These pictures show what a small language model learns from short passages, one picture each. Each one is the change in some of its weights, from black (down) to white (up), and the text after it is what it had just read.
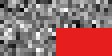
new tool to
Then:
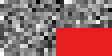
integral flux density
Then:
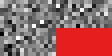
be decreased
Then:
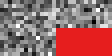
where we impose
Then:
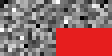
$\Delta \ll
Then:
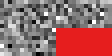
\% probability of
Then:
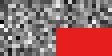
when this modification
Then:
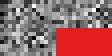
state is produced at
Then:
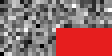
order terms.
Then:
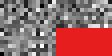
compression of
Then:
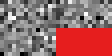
low-energy excitation
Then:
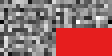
that at these
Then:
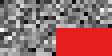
the power exponent
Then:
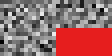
close with a
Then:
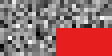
as: the probability
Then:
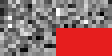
case where the
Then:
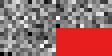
of argument given
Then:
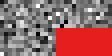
angles compared with
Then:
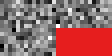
this integration in Section
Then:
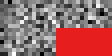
indicated with the
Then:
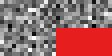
ZLM at
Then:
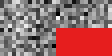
of the nodes
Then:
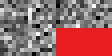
Hamiltonian representation is a
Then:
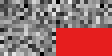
harmonic analysis
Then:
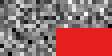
the entire wave
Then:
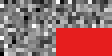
techniques aimed
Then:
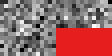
size of the numerical
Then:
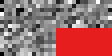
operator acting on
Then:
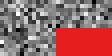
is the quantum number
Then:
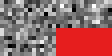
turn out to
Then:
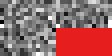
layer of copper
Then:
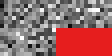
variety of physics
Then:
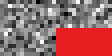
were fixed to calculate
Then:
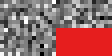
the Comptonization
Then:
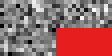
decimal point
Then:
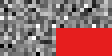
can only be
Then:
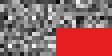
accelerate the search
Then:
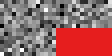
not contaminated
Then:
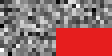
from the {\em
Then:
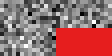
So far,
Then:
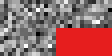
try to find
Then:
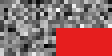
consider the use of
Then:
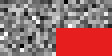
The laser
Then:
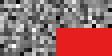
Rubi and
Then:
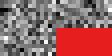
model. Moreover
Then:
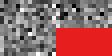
These results can be
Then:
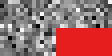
part of the coupling
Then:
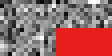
successfully identify
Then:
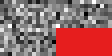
along the lines found
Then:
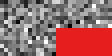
graduated dark
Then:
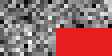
far-field angle
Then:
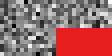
final images is
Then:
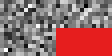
can be derived from
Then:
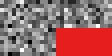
proposal of
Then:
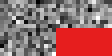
each Be
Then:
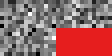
the same time,
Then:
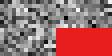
shows the path of
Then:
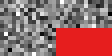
is $K =
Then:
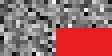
we include a
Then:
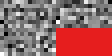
that was adopted
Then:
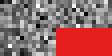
ratio of branching
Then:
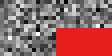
the open science
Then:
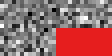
and a reduction
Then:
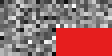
the quantized
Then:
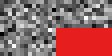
dimension is true in
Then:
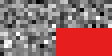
summarizing the results
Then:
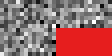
can see that a
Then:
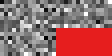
fractional parameter
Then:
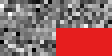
reduce into a
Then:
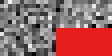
Model A does
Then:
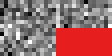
section should be performed
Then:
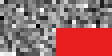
Combining these
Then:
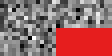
holographic variation
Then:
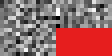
the system. As
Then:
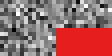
is reported in
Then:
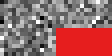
spectrum differs significantly
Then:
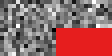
thus all are reduced
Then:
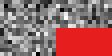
to solve equation
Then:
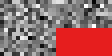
results are shown in
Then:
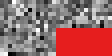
in the statistics
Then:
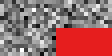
proposed algorithm.
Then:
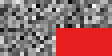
has to vanish
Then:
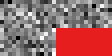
for bandlimited
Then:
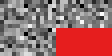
advantage of
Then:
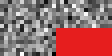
and employs
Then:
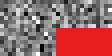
The data points are
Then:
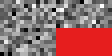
integrand computed by
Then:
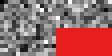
intensity in the
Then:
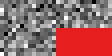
present paper is to
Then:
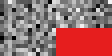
end of Section
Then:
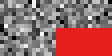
constraints ${\cal
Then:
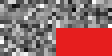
an exterior
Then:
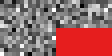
teaching or
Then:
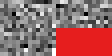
becomes more singular than
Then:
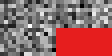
pretrained using
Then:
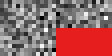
respectively. The
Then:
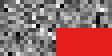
$x$ and
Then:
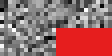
variable selection in the
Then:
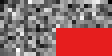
our proposed approach perform
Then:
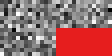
by considering the
